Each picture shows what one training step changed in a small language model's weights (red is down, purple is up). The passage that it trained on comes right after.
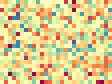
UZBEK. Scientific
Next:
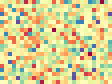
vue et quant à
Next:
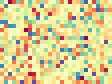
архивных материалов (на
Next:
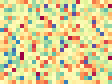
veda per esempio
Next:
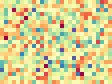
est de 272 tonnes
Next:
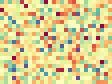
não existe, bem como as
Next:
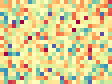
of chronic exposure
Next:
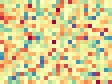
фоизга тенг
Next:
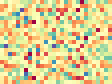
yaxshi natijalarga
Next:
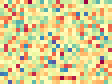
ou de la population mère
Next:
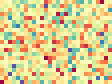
Farvaque, É.,
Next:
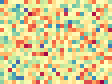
das tarefas entre capital e
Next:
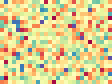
du moment où les
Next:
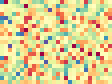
entre o sistema bancário
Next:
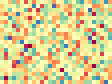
- Pada efek utama
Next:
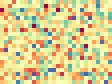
внедрения цифровых технологий на
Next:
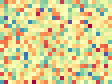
2018). No caso da RSE,
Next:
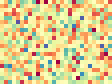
Machine saytida.
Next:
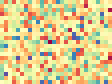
política exterior y militar
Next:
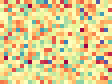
yakka tartibda ish olib
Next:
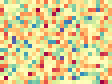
варьируются в
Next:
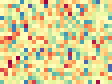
& Bondareva,
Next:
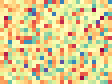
ulteriori condizioni
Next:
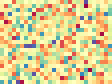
Салим, Фатих
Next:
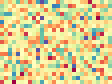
proces penal, expert
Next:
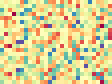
war es ein Ziel die
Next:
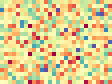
izchil davom ettirish va
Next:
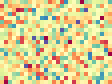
basis pengetahuan
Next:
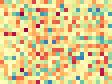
mashina tarjimasida,
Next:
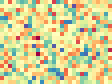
edad gestacional, que
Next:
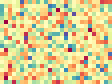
dado que dispone de un
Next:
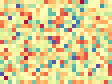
disso, a estimativa é de
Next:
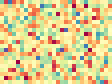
حيث نصت
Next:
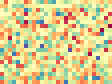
menumpu terdiri dari
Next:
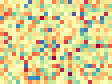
idora qiladimi yoki
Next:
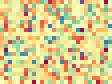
ausencia o abuso de
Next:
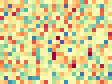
Hamburg gemessen.
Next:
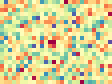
Сервис в России и
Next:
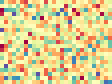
enfrentar a apropriação
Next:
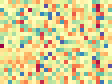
krtog sigma
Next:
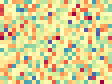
пов'язаних з
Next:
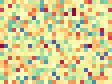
нескольких видов
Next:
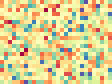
Бюллетень науки
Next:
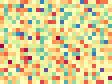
oleh manusia tanpa
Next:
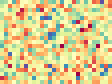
de mulheres magistradas que
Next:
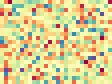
el sector privado;
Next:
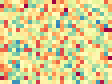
neumático. La aplicación
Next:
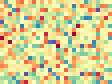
та вдосконалення
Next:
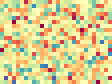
o o t, D r s
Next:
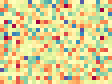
się trzy rodzaje
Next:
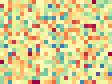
yuridik fanlar
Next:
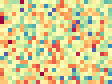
1. Problemas familiares
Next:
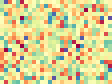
of educational technologies in the
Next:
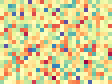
y consecuencias, así como
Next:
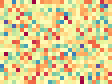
într-un interviu
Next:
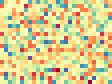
telah melebihi
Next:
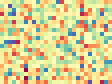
única terá de
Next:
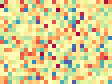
es sistematizado. Los
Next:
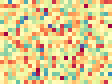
takibini yapmaktadır.
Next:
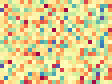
san mal engendro otro san
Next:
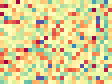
di ukur maka posisi
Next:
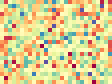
relações hierárquicas e
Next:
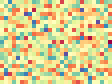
(YDPP) yang
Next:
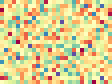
необходимость комплексного изучения
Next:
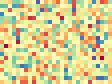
sentiment de liberté,
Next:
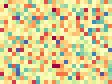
approaches to the study of
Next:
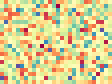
Security Corps, as
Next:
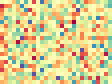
meio-*tanko*, por
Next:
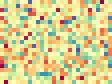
отвечающим всем
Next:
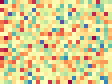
maksimal soni 12
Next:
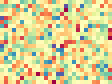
p, BigInteger
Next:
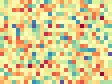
PEDs a largo
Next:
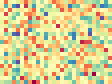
o espectro clínico de
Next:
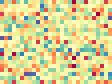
університету, 2005.
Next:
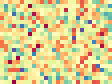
naturales, que son
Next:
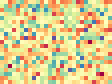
patología que se estudia
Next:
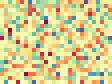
ниже (график
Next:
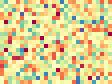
eingetragen, wird nach dem
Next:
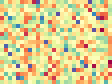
sento clar; y també
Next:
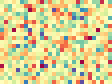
мочевой кислоты
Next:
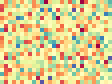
Nacional -Arquivo de
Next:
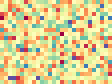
dos palhaços é tema
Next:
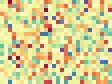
Chudakov A.I.
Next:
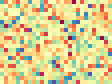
в статике. «В
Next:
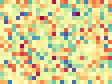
viene acompañado
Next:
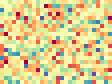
pháp từng
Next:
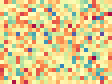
de sistema de riego es
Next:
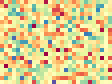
Народные русские
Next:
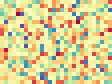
daging yang lebih
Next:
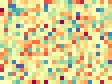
renovado interés de las
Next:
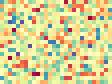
Тез. докладов I
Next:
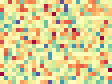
nicht eingeplant.
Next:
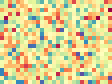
екосистему управління
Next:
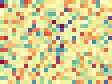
– разработать и
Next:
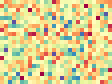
e'tibor qancha
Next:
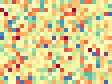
на практиці. У цьому
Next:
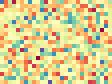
нашла отражение на различных
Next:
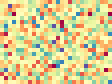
из точек E_S
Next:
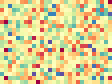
grandes aliados e estão
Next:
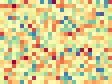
hisoblanadi. Yurtimizning
